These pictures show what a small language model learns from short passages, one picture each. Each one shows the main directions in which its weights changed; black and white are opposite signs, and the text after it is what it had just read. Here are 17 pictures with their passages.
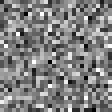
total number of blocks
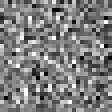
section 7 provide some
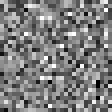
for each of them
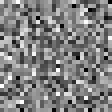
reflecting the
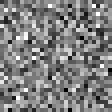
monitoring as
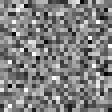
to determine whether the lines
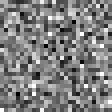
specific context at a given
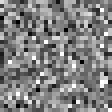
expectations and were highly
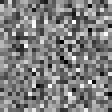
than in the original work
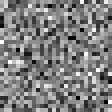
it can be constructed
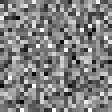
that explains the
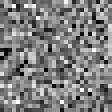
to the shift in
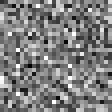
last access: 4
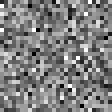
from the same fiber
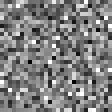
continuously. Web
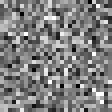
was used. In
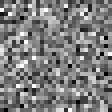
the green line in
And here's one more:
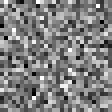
economic operators located in
